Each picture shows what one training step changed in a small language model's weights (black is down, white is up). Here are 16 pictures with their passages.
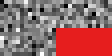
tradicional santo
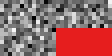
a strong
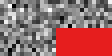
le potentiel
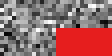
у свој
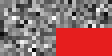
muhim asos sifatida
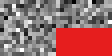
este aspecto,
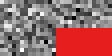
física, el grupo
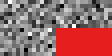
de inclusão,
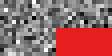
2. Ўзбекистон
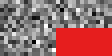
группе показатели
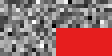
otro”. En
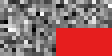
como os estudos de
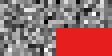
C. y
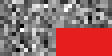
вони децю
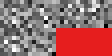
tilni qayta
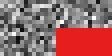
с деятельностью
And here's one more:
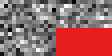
и повышения
